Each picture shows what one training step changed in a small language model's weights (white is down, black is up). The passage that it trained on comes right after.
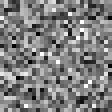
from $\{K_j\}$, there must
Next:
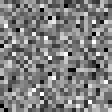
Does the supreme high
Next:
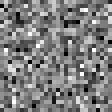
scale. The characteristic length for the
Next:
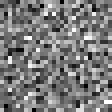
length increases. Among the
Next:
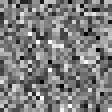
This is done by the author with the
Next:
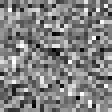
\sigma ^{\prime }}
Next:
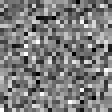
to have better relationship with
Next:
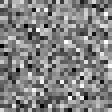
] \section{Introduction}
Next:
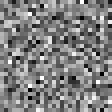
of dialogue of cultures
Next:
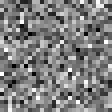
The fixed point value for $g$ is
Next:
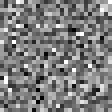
in the matrix-element space.
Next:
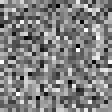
recommend that Policies such as
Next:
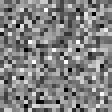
weak barrier extreme limits
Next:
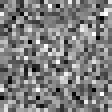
methods always return the
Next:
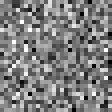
a vast collection of microorganisms
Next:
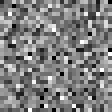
nerve stimulation, committed
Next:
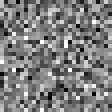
We found that authenticating using
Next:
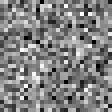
Streptozotocin Induced
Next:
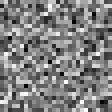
client was satisfied with all
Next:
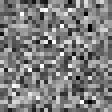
mood, first person plural
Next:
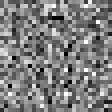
original author and source are
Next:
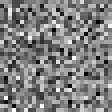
deliver recommendations. The example
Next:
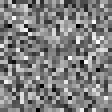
Bottled water 70 5
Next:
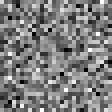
the point-like observers
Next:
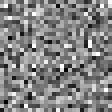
is also indicated on the settlement
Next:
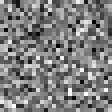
the case with $\varepsilon_\perp <
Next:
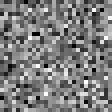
specifically discuss examples involving inference
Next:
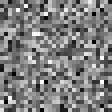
statistical classifications, as
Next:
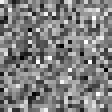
site is not changed by the application
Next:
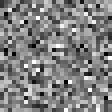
of the kidneys is the
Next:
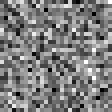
the exterior surface is full of
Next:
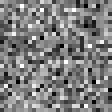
keep their distance and ostracized
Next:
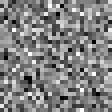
similar to those produced by a singular
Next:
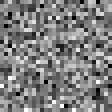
case when the $(X\mid
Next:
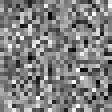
Analysis Table 1 shows the result for
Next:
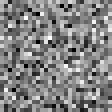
- *Facilitating personal
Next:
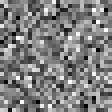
as dictated by singularity.
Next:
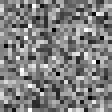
parity-odd contributions specific to
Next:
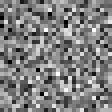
War and the commencement of
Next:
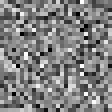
it is possible for the average speed
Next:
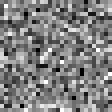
meanings and interpretations underneath
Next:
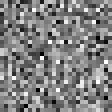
This is used to construct explicit
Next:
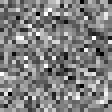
curriculum development to reflect local
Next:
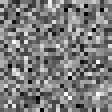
longitudinal designs to capture
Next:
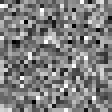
adjacent in Γ .
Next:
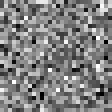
was that weight gained was more
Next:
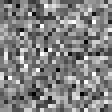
in response to stress and diseased
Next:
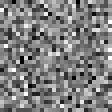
etc) with other related automated systems
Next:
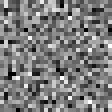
from very subtle examples to the most
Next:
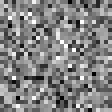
al., \newblock Nucl.
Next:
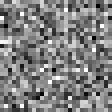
\sin \theta, \quad r = R
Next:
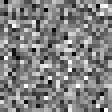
base compounds have been well reported
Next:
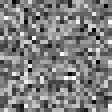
polarity lobe is already
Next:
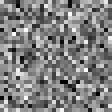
the material, performed the work;
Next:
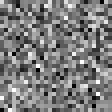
the reaction mixture measured from
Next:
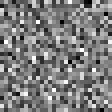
TITLE Application of
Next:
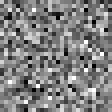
this paper the social network of 9/11
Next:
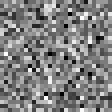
are written in a natural
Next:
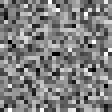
very important when considering shortening the
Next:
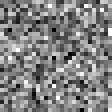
spike structures are different because the
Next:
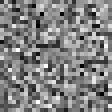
only the less vulnerable have the
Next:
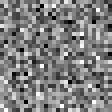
and driver of innovation.
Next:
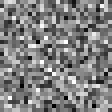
the branching off of baby
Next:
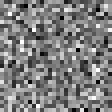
unable to do so for Google
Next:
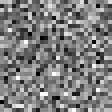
much larger cross-section.
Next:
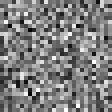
IL-6 and HsCRP
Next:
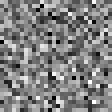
and grain yield potential. Most
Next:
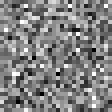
(2). Heat treatment of
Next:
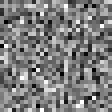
eV} . We note that the
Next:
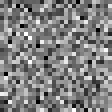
Into Four Categories.
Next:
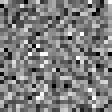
decay rate for two different values of
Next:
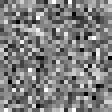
work is consistent. We prove that the
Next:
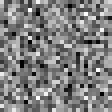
(f) we show intensity maps
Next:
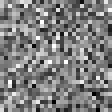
same conversations. This paper investigates the
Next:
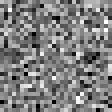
mentioned above for the case of the
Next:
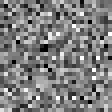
classes of SCs emerged in
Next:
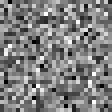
taken arbitrary. The
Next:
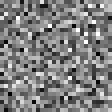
of advertising as a tool for
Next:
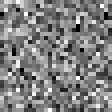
All panelists and
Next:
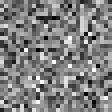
to age. The inclusion of
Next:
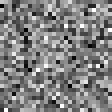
cellular electrical activity [1],
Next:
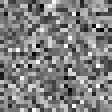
amount of 86.4
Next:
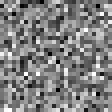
sensitisation is complete, the
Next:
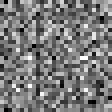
improve the population, parameters, and
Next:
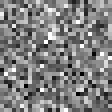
agricultural machinery
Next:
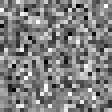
Fe, the diffusion of spin
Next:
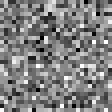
during compression stage. But when the
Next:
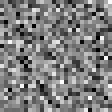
electrical contact. But the
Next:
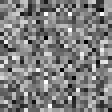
observationally equivalent structural
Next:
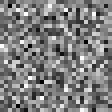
volumes which contain both acid and
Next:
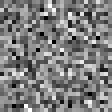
higher than losses during subsequent
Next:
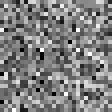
order to analyze the detailed dynamics of
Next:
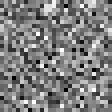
are used in production environments.
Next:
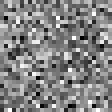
streaming movies and series
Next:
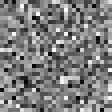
ecological places [15] where
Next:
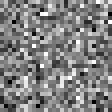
radius of $45^\circ$. The
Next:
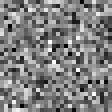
band\footnote{When a
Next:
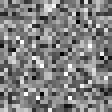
were obtained in the amount of
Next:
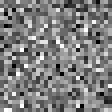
DECLINE AMONG
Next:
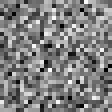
helps to provide detailed and more
